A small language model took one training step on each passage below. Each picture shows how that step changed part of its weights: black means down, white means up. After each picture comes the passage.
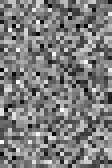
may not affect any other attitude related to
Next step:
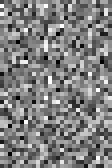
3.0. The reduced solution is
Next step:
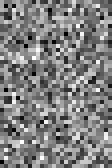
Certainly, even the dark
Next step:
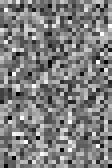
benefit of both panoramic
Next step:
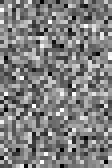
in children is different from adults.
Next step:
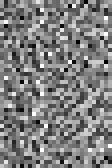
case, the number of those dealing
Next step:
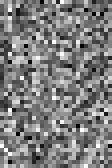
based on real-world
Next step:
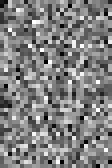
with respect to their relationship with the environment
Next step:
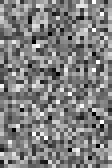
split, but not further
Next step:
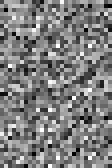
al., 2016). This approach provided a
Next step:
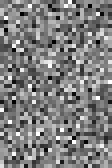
in Pakistan in the present
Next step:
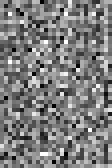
expenditure part. Thus,
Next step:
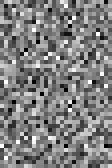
were rarely made on
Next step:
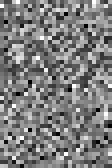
life cycle in coastal
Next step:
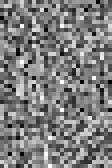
composite preceded the
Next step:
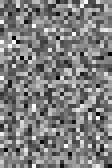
this study was blood glucose and the
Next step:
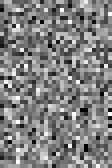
located in or close to the
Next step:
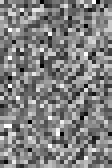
studies to assess the impact of sports
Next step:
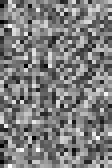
along with the strategic use of
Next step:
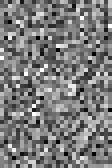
conventional radiographs
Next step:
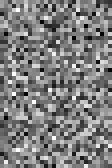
regulate, regulate and determine the
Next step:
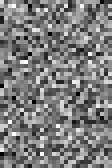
best works of art by E.
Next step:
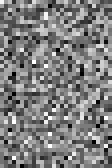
Milking was done in
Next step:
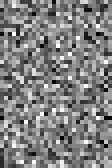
by optical microscopy due to
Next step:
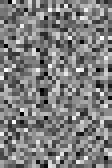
the procrastination of study
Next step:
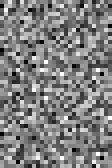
Thus a single, realistically
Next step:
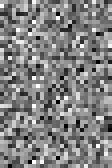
another general anesthesia in
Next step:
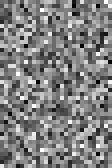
1 and Group 2 Table 1:
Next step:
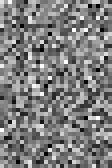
itself introduce additional errors given
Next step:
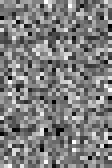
database and defining, or
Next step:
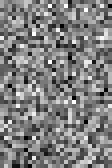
seeking the approval of
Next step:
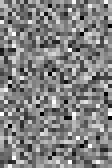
given in previous section and indicated by the
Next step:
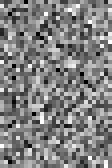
IV. We have not assigned
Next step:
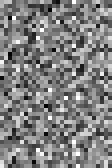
a static model in a FE
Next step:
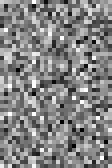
of flexible transceivers that could
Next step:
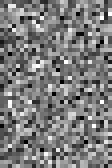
limb locomotion behavior.
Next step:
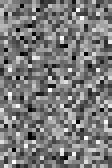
violation of regulatory mechanisms
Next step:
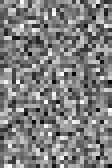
younger or older students. It
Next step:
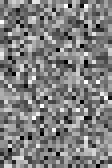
respect to this hypothesis rather than the
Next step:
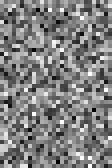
their infographics displayed around
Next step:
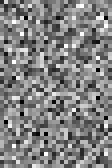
through coding (Braun
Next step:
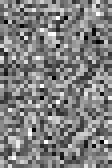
information propagation and
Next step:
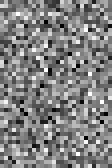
stakeholders. -
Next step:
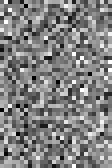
237 LBW babies
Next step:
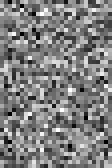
execution below is the
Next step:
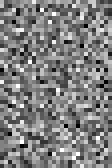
male heirs and maintain the
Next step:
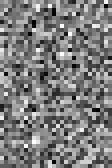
intervals, thus it affects
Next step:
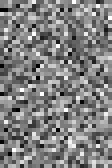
ancient and universal form
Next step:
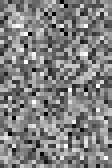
of detailed information about OA
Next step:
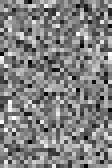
Ogbogoro -
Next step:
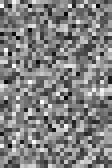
on the usage of training data.
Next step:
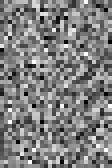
Thus, the following equality
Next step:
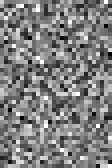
social and societal issues. The
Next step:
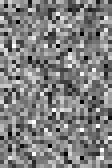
purposefully obtained and recorded from experimental
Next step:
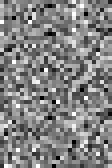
(some of which,
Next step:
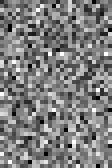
- will be demonstrated in pilot
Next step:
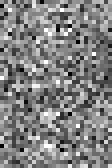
self-adjoint Dirac
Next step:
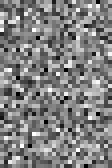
particle size increase with increasing
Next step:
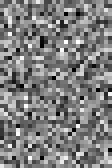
needs a great effort;
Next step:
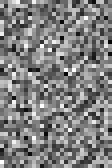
results of empirical studies show that
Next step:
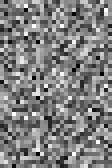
detailed discussion was made among
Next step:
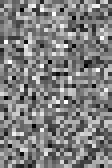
of lexical chunks,
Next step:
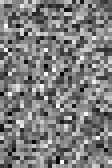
programme under the Marie
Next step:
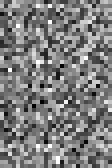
the development of technologies in the construction industry
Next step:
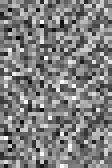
exceeds the value of their
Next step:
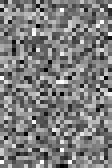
United States should not take all
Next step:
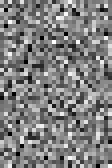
are less active than free acids,
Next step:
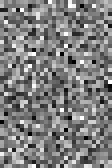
Statement of informed consent
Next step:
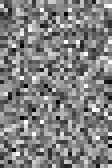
and h the height.
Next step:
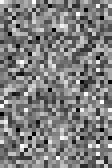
simultaneous planting
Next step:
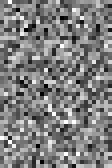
transfer learning. In *International
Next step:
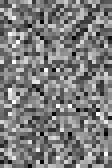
(LES) associated with
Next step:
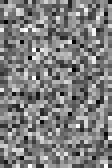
16-bit data format with
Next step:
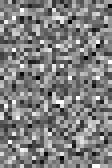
geomorphic structures under changing
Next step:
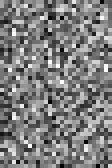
for all classes. The comparison of
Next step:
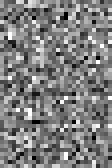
pectin content, starch
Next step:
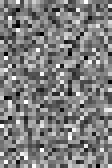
emerging role of breast
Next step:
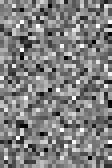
taken as significant, was used to study
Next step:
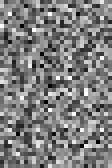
model to reflect real economic changes more
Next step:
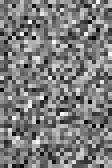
intensive theoretical coursework
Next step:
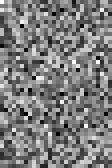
the biosensor.
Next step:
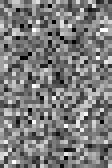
best interests of the child.
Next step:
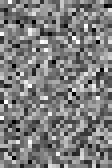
Surgery alone is
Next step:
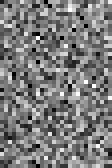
package I just could not manage
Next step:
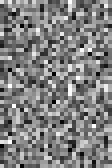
the resilience and evolving
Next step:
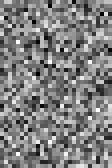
each of the *baby
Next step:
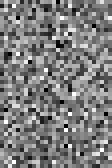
is critical, underscoring the
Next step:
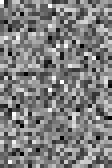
molecule in crystal structure
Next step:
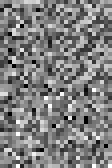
compared to the control group.
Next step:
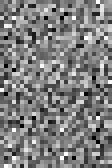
cooler than the median temperature
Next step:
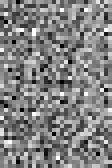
interpolation laws which connect
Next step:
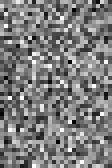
it remains unclear whether balance
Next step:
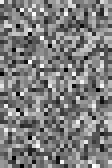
does not cover the entire sentence
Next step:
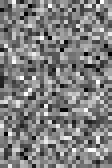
by path coefficients and proposed indirect
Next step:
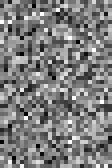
payment system called IPS.
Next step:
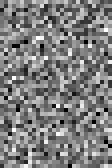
students retention and application of
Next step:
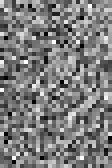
E. Boron determination in
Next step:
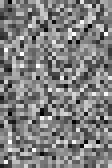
the model, its parameters are not
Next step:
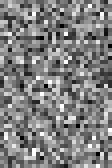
Abstract: Jackfruit
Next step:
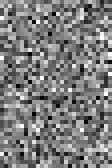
Until now, these scenes
